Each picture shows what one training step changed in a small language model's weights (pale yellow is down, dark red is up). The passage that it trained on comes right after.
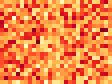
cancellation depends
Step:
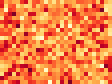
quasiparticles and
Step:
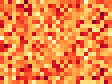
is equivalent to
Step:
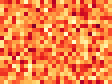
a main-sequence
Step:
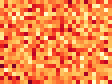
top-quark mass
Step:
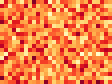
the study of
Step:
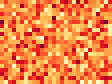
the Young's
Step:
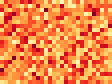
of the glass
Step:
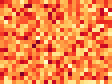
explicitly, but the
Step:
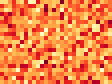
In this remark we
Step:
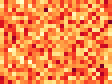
Notice that
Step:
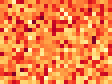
the mushy
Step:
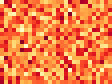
that of an
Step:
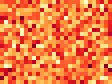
shower, we
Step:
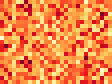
is closed is equivalent
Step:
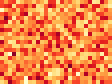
and only if the
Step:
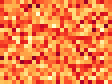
a Galois
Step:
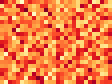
the union of
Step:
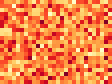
$g$ and
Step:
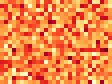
same point in the
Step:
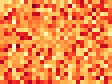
image was obtained
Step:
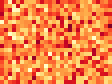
net {\it
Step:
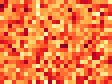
always exceed one
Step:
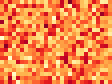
and product system
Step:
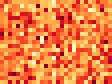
\smallskip \noindent
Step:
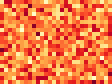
simultaneously to all of
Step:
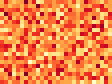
are jointly included
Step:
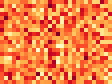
2n$ and
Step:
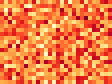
metric associated to
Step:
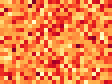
\in V$
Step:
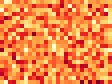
the system is
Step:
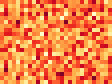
inspire new
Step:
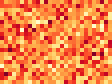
is radially symmetric
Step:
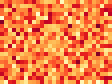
the space of matrices
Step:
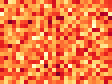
then there exist
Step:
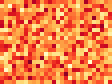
are several explanations
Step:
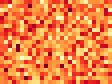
observation that they all
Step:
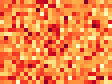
{n \brace
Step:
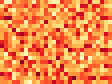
the dashed line is
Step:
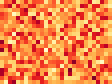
of the surface
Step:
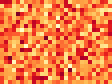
that for any
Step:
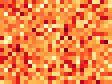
To understand the situation
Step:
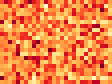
main paper,
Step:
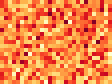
simple Jordan
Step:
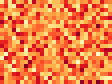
the decomposition of
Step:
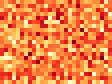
blue lines are the
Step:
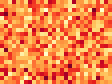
the ``wee
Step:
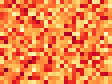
of the fundamental fact
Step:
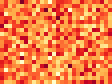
follows only from the
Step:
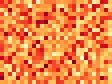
energy structures to the
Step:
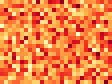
a partial converse
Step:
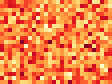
flares by
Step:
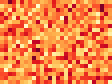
trade presentation
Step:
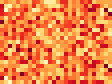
example, let
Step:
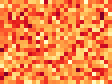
sites is selected at
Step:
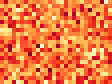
if $\varphi$
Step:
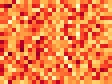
with the help of
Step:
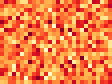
shape of the
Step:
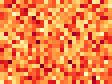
of interaction with each
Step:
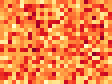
are recorded in
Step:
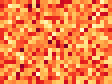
'spaces' where
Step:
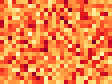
of Z to infinity
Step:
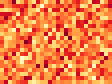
we shall assume that
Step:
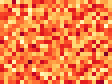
a generalization of
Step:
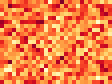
of discrimination
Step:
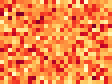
be positive at
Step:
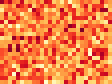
edge zones.
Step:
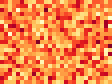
etch typical
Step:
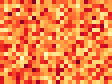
are useful for studying
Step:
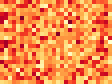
Next, we
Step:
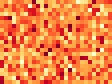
that implement regression
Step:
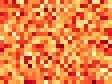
there is no
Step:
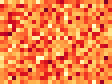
with valid orbital parameters
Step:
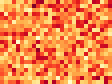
he was a
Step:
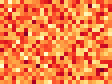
one-dimensional lattice
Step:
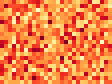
tensor of the
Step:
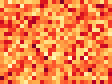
discontinuous random
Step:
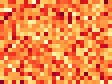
Then we have
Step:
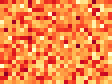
and regulations
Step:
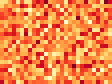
For a given
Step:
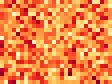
of the curves
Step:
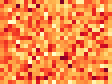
stratification to get
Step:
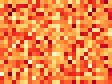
average count rate level
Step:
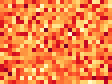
several complex real
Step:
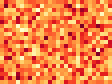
include the possibility that
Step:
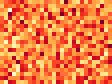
$\varepsilon >
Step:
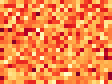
were placed
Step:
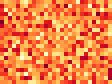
four-space that
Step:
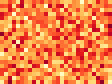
WL in
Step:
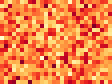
and longitudinal
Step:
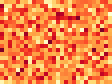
A$. Now let
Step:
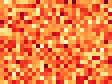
$X$ be
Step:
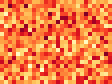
\quad +
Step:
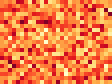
Furthermore, operational
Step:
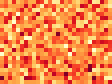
will inevitably
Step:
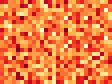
operator application,
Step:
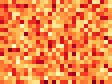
time there exists a
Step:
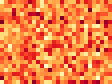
suggested by researchers
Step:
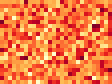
helicity conserving
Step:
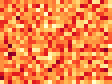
complicated states by
